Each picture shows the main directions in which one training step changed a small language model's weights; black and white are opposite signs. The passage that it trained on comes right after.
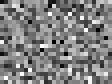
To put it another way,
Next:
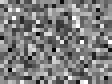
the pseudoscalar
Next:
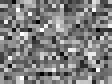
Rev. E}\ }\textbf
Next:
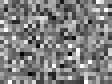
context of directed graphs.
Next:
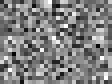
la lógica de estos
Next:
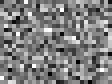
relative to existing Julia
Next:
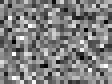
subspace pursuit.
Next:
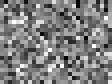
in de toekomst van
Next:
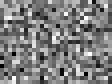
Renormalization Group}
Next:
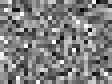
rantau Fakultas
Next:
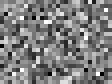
We would like to finally point
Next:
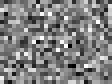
the first of which would be the
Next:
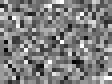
2. Table2. Comparison
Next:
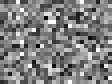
be defined as above. We now
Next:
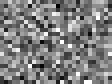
axborot texnologiyalari,
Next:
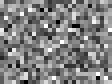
that ``choice versus
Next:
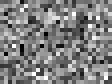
and is in contrast to the cases
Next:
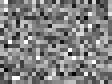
Tadqiqot so‘ngida
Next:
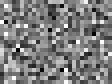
ударами; но
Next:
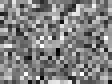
both exports and overall economic
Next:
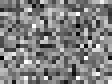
- Ommaviy ijtimoiy
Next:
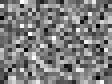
Delta symbol. Thus we
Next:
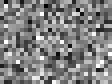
in \S5, we present
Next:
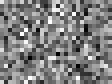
alícuotas del
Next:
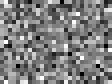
ҳақида хабар
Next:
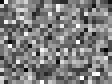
\ac{lista} and
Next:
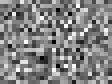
milliy mafkuramiz
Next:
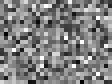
(SEL), educational
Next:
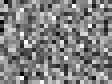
for which this algorithm was designed
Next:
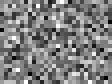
the directions transverse to an
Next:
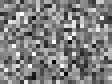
forming machine for product
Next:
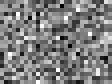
\\ \langle b_x
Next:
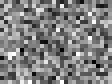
(такое поведение
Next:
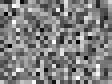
turns out to be \be
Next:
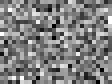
(upper) half-plane
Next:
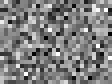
of the unnatural parity
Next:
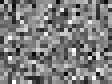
corrobora com os
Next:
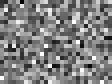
form of vitamin
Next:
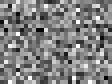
weiterhin stark
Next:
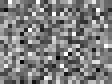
o'z ichiga olgan
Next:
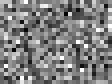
(MIP). Várias
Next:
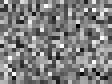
for a wind. If the
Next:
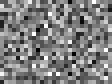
both the metric and dual scalar field
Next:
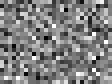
orbits in the accretion disc.
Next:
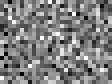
\name first examines their common
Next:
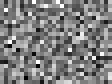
essais nucléaires
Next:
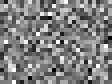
To model the interactions between the different
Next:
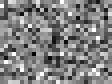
muszą też być
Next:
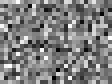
asarida ham ovoz
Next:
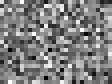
F(O) sin \chi
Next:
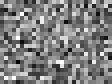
store the patients'
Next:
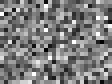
decimable fractals,
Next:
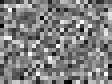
orqali bilim oladilar.
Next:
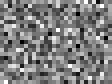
iqtisodiyotining asosiy tarmoqlaridan
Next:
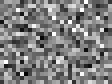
подставим это в
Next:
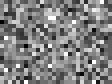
energy between the pion and
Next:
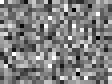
do Espírito”, este
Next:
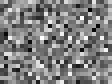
ausência de formação docente
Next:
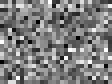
científico e cultural de uma
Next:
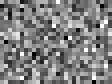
For homo-symmetric
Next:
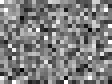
Charlotte N.
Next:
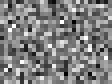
100 mingdan ortiq
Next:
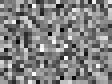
esa 28 kunni tashkil
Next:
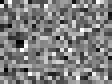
quatro mãos e
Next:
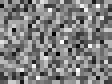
It can be seen that all
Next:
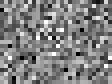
optical phase change. We also measured
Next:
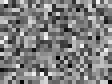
in the figure, we obtain a
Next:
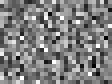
this case we can say that
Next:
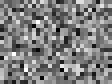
keladi. Shunga
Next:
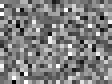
walls in condensed matter
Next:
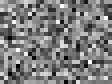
развитые средства
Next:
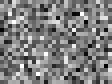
only lead to more conservative
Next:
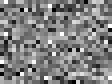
SN Ib origin; the
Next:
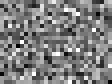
butun, zamonaviy
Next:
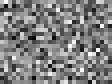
the WMAP baryon
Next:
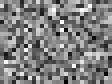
последней трети
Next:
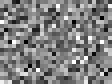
are generally of the same form as
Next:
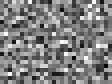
distances of the AGN, most
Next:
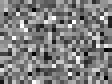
$EMC$ effect in
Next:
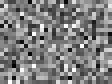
А., Джураев
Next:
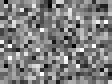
com o Suporte
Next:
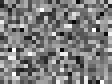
that digital technologies in all
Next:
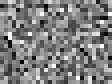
etiladi. Zero,
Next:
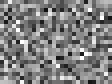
$KS$ statistic is
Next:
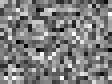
venoz qonni
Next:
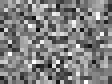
axborot texnologiyalarning
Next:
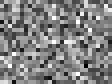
у її особистому
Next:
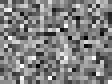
cerdas suaves.
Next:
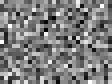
$\rho_s$ naturally
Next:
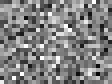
in the case when there are more
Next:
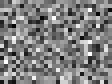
of modes---either being
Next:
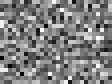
the memory effects decreases with the width
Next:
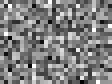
e ampl. Rio de
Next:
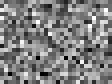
(review and data of
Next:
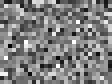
Mit welchem
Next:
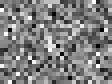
Rabi frequency during the excitation and
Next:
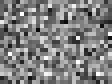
vector beams of CR and show
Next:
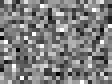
energy by 4 MeV. This
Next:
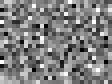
of Superstrings},
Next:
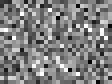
gray line. Similar to
